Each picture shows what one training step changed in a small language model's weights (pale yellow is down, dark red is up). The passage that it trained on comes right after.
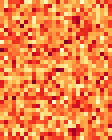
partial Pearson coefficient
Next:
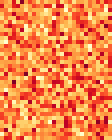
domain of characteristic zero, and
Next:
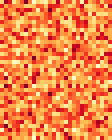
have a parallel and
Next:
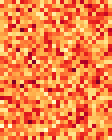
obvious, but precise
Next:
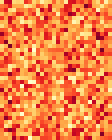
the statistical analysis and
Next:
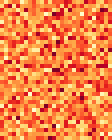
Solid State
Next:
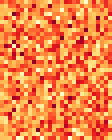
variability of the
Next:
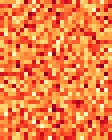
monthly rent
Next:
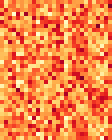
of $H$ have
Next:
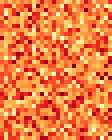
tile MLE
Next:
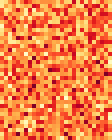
proved to hold for other
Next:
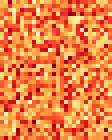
the recursive equation found
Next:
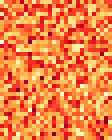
The essential effect of all constraints
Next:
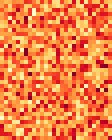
likely to impose
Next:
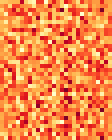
tensor $N$ of the
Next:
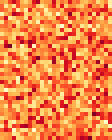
inversion method,
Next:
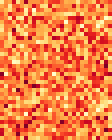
used to select the set
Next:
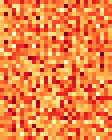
and $v$ as
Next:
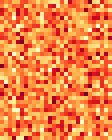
mirror in
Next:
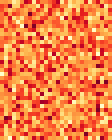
sligthly improve
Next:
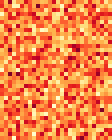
the Deutsche
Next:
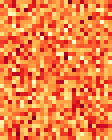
denoted in (a1)
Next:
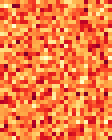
highland pastures
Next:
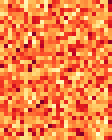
aim of this paper is to
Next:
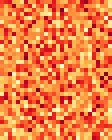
physical artifacts and
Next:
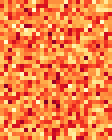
the subpath of
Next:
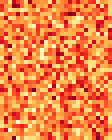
theoretical framework and model,
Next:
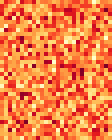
classifiers. On
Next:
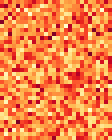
natural topology --- the
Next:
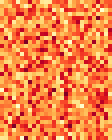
of our geometric approach.
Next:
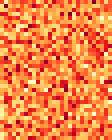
to assume a domain and boundary
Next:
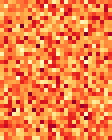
the upper attractive
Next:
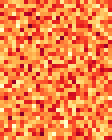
Data for this research are at
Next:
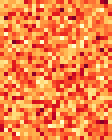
total water flow] to
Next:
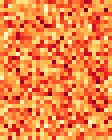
and incubate at
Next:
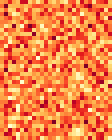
or, equivalently,
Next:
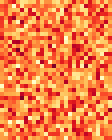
for each galaxy
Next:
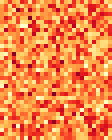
used, as they are
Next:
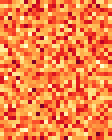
algorithm agree well with the
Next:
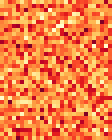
Parameters (1)
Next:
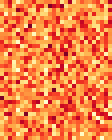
de agua); y
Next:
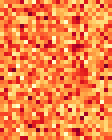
We considered the Z interval from
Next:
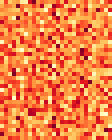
ads is accept .
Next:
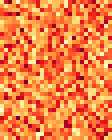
at a speed of 300
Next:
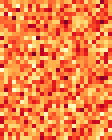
3 we then turn to
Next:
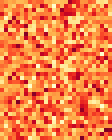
the NIR. \\
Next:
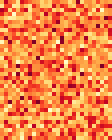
$B$-orbit it
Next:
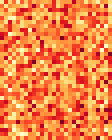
points. Thus, these
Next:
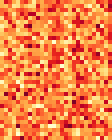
invariant by the whole
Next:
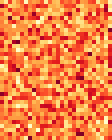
comparison sample of type 1
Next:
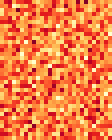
0$ it follows that
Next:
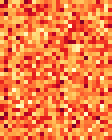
the sense that if data is
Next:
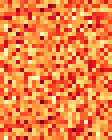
music education in
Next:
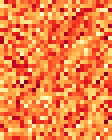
energy. This biogas
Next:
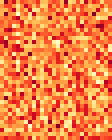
and $\Xi =
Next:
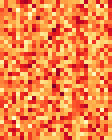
symbolically $V \in
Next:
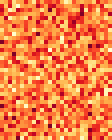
care for mindless
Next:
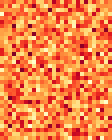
L$ is a finite of
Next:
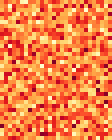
generating isometries
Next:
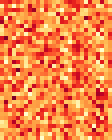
first five moments of
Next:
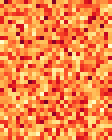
Han, Numerical
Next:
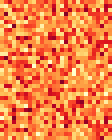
far as the overlap
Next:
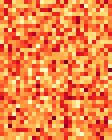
the shape of the "small
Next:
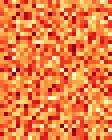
should shed some light on
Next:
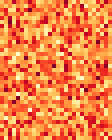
definition of a generalized
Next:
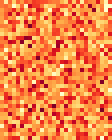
probability measure on $M$.
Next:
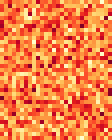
free streaming
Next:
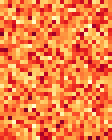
quantum systems can be counted
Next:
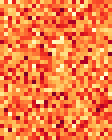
amounts to replacing
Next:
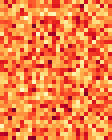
becomes simpler and it is
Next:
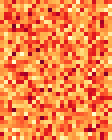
results (Lemma 4 in
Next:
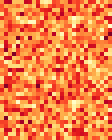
a quantum channel, where it
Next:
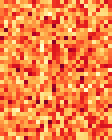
size of the vapor
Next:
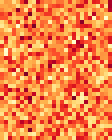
exclusions to the
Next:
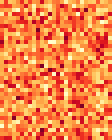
of layered structures
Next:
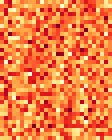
the two components are designed
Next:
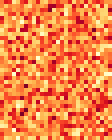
to the case of an initial
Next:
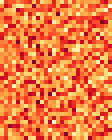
we can see how the proposed
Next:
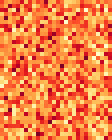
and its partners.
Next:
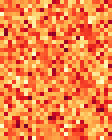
Paper available online
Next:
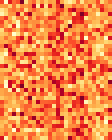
plate in case of
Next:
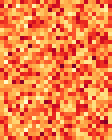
resolution are specified in
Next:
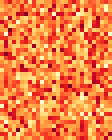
is vocabulary
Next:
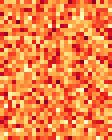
Gaussian and power-law
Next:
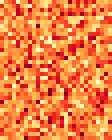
of the oblique
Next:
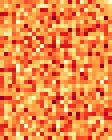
range $x_{k}
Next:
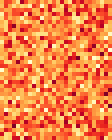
M12, with respect to
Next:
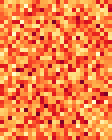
local wave functions. The second
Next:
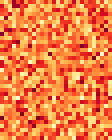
Learning Theory
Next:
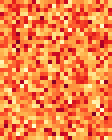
of which scheduled
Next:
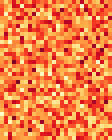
decays has been studied.
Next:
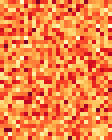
backscattering properties,
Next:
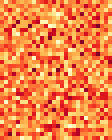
< 0$ the inequality
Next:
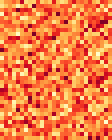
We will now show that whether
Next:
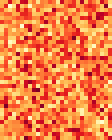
quite natural. Using
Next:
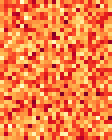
nowhere more evident
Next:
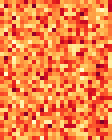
discarded the trivial
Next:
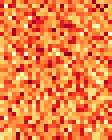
and overtemperature are a
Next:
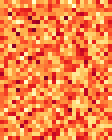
chip that are not
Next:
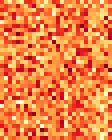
online store offers
